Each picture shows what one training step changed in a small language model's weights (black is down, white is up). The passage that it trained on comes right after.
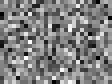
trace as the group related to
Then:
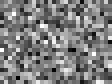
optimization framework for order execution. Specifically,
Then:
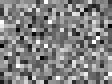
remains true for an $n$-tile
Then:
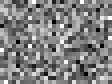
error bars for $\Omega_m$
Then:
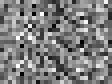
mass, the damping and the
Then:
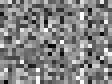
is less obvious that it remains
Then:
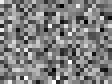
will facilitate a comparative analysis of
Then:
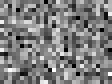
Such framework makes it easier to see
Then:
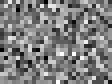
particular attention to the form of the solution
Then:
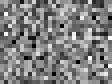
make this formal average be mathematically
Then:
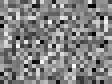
co-infection. We have studied
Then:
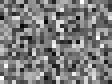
in (a), where the prime
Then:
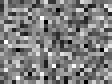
(up to systematic deviations that depend on
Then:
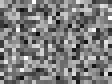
transfer entropy, information flow, and their
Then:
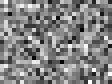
samples); and 7 data series with 16
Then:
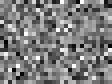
calculations is that, at the lowest
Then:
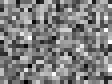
the SUs one after one according to
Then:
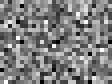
amateur astronomers,
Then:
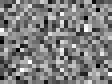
of barrier potential and the phase shift between
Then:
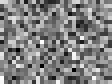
solid lines. Points in the plane
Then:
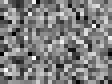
extinction using the values
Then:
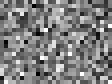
from 6 to 9, respectively:
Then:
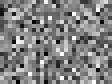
the flow reversal zone.
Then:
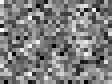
Given extreme uncertainties of all parameters involved we
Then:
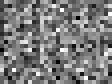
the FK phases is the existence of
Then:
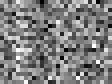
\medskip The gauge condition $\mathbb
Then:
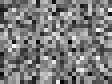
the crowding of the points.
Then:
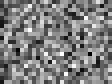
the Manchester Method, which
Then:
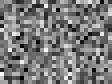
exhibits shear resonance. On the other
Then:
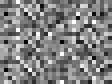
Math. Phys.} {\bf
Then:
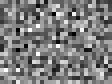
Section \ref{sec_2},
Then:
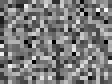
the confidence-planner package.}
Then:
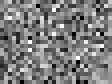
time polynomial in the number of the states
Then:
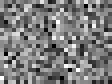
of text content. The left panel shows
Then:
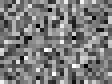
of the primary outcome but that is not
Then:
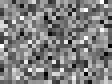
polar region more densely, the
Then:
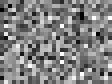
the large intensities and purities
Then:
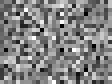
in a different language, requires
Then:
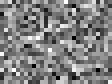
is a delay before global fairness
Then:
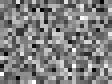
role in all the above steps. There
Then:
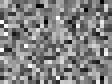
with long periods and transient
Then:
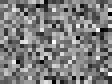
geometric model of LM induction
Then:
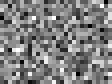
media containing indirect prompt
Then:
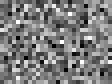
In our work we aim to improve the
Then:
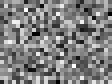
Antiferromagnets on Finite
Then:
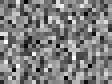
development. New developments starting "from
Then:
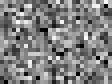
The obtained result will control the global process
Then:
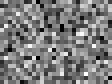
R}: the number of test cases generated
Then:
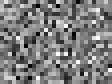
densities for these elements were taken to be
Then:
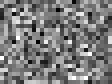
by the solid line. The calculation
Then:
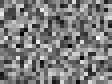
of the $^{14}$N nucleus has
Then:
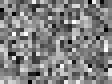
confined to $[0,1]$. The
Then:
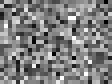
by a green star). The routing
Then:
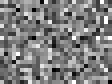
$e$ denoting the internal energy
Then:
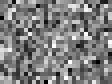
tensor has to be modified, and our
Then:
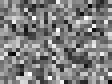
immediate feedback loop transformed potential
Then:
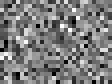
of the performed tests is that not a
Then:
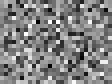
With a lack of documents
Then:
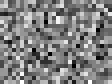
usual way, \be \Delta
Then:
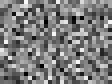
when the gravity dual is the
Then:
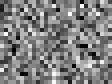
an instance of a MANET protocol
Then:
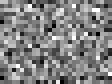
and 5. The average magnitudes of the
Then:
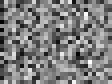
the intermediate buffer entirely by
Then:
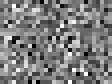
by $M$. \item
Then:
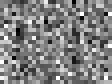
(ZT) peaks decrease in height
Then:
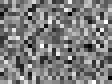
not an independent large $\Sigma$-channel
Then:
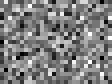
format, but the average score in
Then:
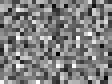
these patents with a weight
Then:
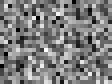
three brightest stars selected in the
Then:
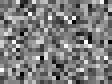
union of the catalogues,
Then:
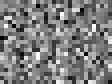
Euler's formula, the number of
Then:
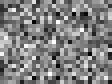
the same arguments as for finite temperature
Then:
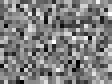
first one second of expansion in a phase
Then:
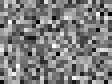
stability. Even though to our knowledge this
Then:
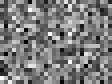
are not of practical importance for medical
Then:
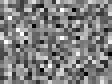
second-generation LQs was
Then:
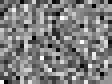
learn the time-frequency characteristics of
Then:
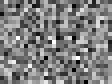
to correctly model the noise in the
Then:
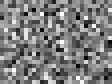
denominator bound $D$.
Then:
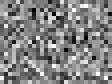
about $\pm 15\%$. It implies
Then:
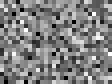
potential of LAO as a tunnel
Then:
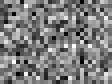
that favors breakout-like
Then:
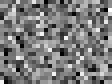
entropy of QCD subsystems in the
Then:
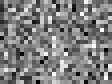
the $T$-$P$ phase diagram
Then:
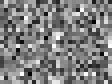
their usual report. No additional pathology
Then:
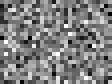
the right panels show the projections
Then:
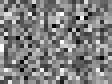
continued fraction which gives remarkably accurate
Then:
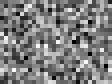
the averaged error bar in the luminosity function
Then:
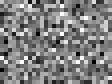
and its analytical as well as numerical evaluation
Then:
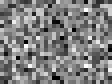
estimated and actual training clean speech during deep
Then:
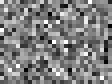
fitted Hamiltonians. Initial configurations were
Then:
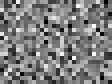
of the basis functions ${\phi
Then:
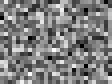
decay into channels containing at least one
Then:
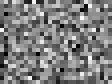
Besides, the LLM often
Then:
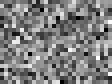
from running four flavors of
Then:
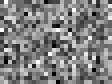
pump frequency is varied.
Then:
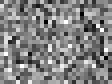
range $100 \leq t \leq
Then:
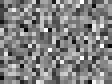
the average cosmic metallicity scaling as ${d
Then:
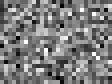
the spin state of the $\rho$
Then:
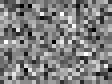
pivotal role in ensuring
